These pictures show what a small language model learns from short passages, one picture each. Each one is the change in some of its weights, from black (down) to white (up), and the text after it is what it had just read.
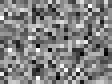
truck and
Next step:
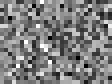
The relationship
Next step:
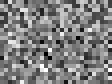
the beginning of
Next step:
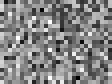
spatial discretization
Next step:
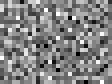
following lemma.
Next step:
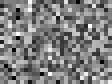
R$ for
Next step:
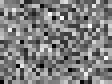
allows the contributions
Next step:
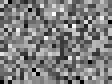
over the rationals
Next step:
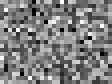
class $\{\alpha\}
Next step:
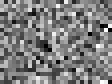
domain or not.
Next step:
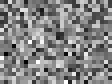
the final version of
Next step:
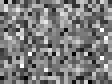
we develop a
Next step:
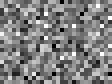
mainly act as
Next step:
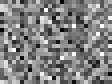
main diagonal of the
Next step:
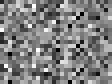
= \mathsf
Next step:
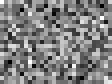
$\alpha$ with
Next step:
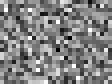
plan is in
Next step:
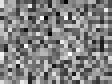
in altitude
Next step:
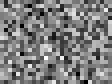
standard lines. We
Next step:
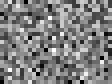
for the difference between
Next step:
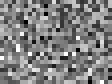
contains critical algebraic
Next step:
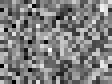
open arc
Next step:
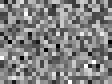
that $$\bar
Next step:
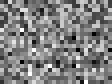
the theory of this
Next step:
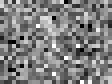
extends by
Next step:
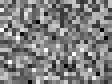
If we choose such
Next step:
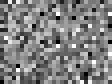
between the Zero
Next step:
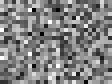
structural matrices
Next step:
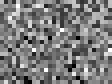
within only a
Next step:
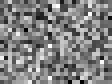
for ref.
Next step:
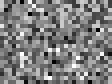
exists an edge
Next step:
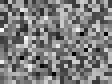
the limit-set
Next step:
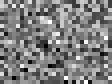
equality. The general
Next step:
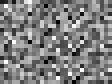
restated in
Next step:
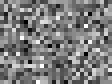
such a way that
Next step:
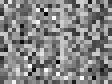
to conduct
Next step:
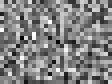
quadratic part on an
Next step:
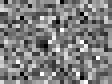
case. In
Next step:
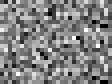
now define another
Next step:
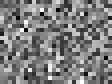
A, B
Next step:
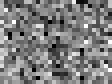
One reuses
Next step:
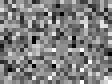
variable $Y$,
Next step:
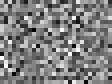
in the complex
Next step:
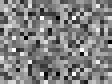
made of
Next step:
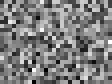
of odd size},
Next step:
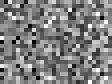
WKB formula
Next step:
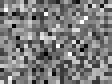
1 \times
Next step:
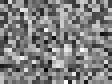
the eigenvalues and
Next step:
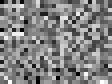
divergence operator
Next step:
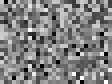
invariant probability measure.
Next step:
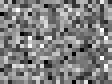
we can apply this
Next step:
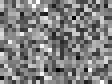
same article
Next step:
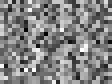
coincides with the
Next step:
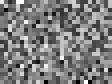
the social
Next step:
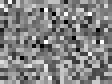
sums by \
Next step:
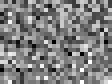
and for $ n
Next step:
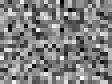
forms} For
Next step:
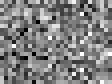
Let $B
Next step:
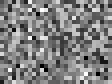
involves the solution
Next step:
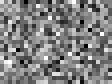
in section 1 of
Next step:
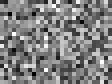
every $k$.
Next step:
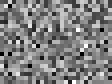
at the same
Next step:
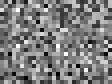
shows that a proper
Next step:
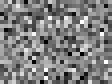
for values $k
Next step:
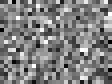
scaling of the
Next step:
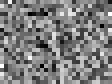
fixed. By
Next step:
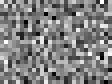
elliptic curve is
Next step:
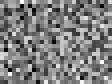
$W$ which
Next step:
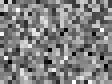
we have that
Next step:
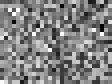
authors thank
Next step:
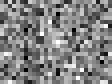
formulas for the
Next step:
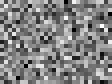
factorization theorem of
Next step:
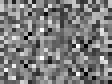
hypotheses of
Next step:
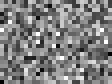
and in the metric
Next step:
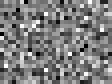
\Eq \lambda
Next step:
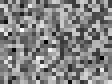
to give an elliptic
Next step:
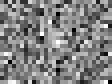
formulas at
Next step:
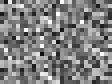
previous expressions denote
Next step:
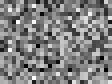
and only if u
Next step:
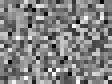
are at least
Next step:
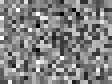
By decreasing
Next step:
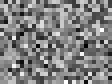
to the pair
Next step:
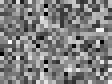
corresponds to the
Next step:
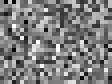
because each iteration
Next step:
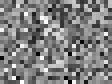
The second type of
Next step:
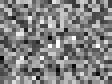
be used for
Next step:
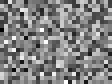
the addition of a
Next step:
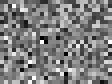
a solution to the
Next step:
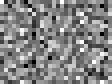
classes of abelian
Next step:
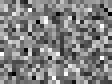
energy will be
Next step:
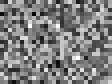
the joint
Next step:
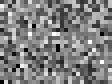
meet the
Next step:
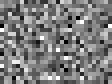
Retain the
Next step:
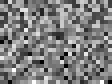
the usual
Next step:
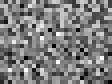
to the Theory
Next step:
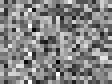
chains from
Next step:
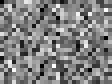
located in
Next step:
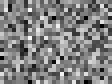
technique is the
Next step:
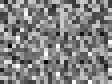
that we can
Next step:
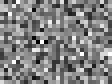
surface $Z$
